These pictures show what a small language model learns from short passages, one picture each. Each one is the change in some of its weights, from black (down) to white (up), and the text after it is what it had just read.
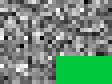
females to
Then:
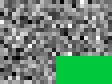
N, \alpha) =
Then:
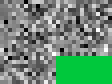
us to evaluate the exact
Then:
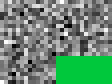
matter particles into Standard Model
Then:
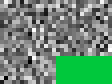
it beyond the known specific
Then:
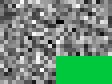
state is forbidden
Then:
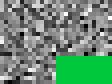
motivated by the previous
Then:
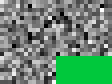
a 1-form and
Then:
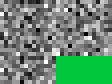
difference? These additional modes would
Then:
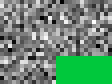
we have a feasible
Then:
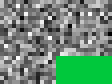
the momentum fraction $x$
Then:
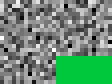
governed by the
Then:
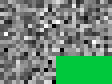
We should note in particular that
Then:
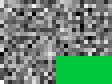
is supported by the Science and
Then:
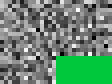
topologies for each
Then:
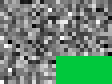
$W$ increases for
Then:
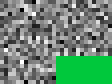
each daughter
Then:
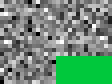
region is also shown in Figure
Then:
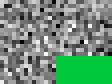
Backer et al.
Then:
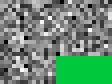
two subsets as our
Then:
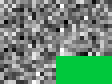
high-dimensional dataset using
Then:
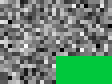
Here we consider only the case
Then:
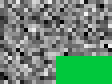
list of sources in
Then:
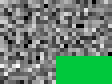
and Rote give a
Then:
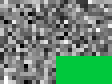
as ray tracing using
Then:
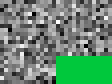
We anticipated
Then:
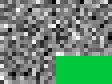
of a Beta distribution with
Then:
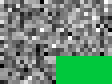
Coherent acoustic
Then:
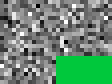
the eigenbasis of
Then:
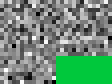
of our wave packet is
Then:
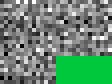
}% - complete definition
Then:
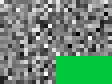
renewable generation,
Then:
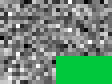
well. The fit requires that
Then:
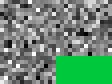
circularity parameter $\epsilon
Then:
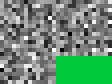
the first stage one.
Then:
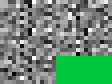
the iterative method discussed
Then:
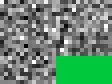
and emotional resonance \\
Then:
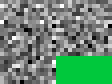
annihilated in a
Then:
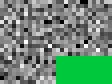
the shift given in
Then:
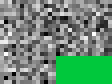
function is defined as \be
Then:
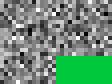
data locality which is
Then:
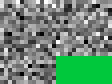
ejecta dominates
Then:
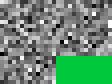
The experimental results demonstrated that
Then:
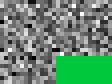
the contributions emerging from higher
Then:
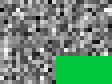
amplitude, $|r|$,
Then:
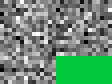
wavefront set can
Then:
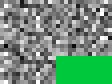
line strength indices is taken
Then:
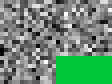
edge length). It also
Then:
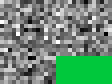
This is reflected in the
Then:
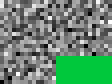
it carries the complexified
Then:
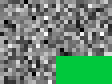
up to seven arbitrary constant
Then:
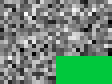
from its value in other
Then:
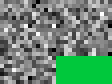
by \bea \a
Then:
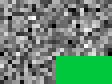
different hadronic EOS
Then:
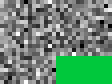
the encoder. As
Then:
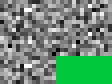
and encapsulation
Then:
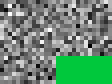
produced through the process $\omega
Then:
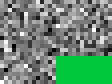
dissipation phases were
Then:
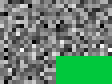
to a wide class of
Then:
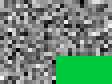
the damping parameter
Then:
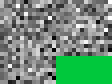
the contribution of the rare
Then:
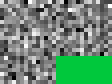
of a multilayer
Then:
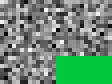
The variable node weights,
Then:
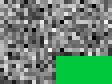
in order to illustrate the
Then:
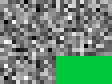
mapped to the string
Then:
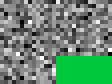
also shown. The first
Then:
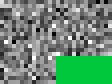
\right. \quad .
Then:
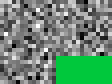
analysis performed by CDF by
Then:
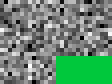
This means, breaking of
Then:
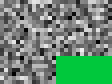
lack of a complex structure
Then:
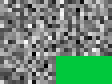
blackbody component, the value
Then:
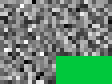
possible values $xyx,
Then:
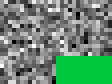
signature scanning
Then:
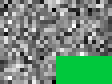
neutral mutant in
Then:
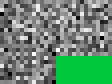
the triangularity and
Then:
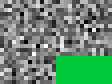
physiological signals should
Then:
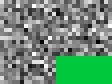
spin-coupling between
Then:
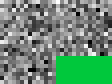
waveform is converted into
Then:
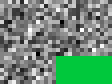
useful discussion with Ji
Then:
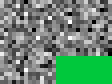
the largest component inside
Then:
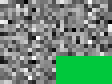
For the dependence of this set
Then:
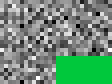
profile with a separation of
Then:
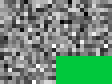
the activation function for
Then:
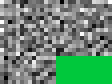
For spherical,
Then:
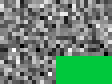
automatically check if
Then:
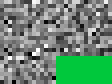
compared with cysteine
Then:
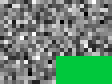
into the fit function,
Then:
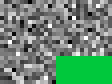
consistent. Indeed, here
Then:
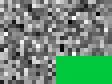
time-scales: the
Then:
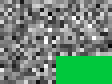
maximum divergence of
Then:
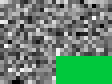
The evolution of $\phi$
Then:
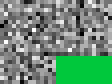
Holter type data or
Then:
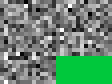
go to the GB and
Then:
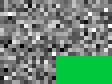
\ee where we have
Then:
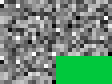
a power series expansion of the
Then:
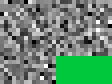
needed to approach capacity
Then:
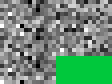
, which would make the top
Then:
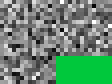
in comparison with the candidates
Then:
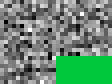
as an interesting possibility under
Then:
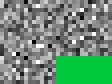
the chain.) The expansion
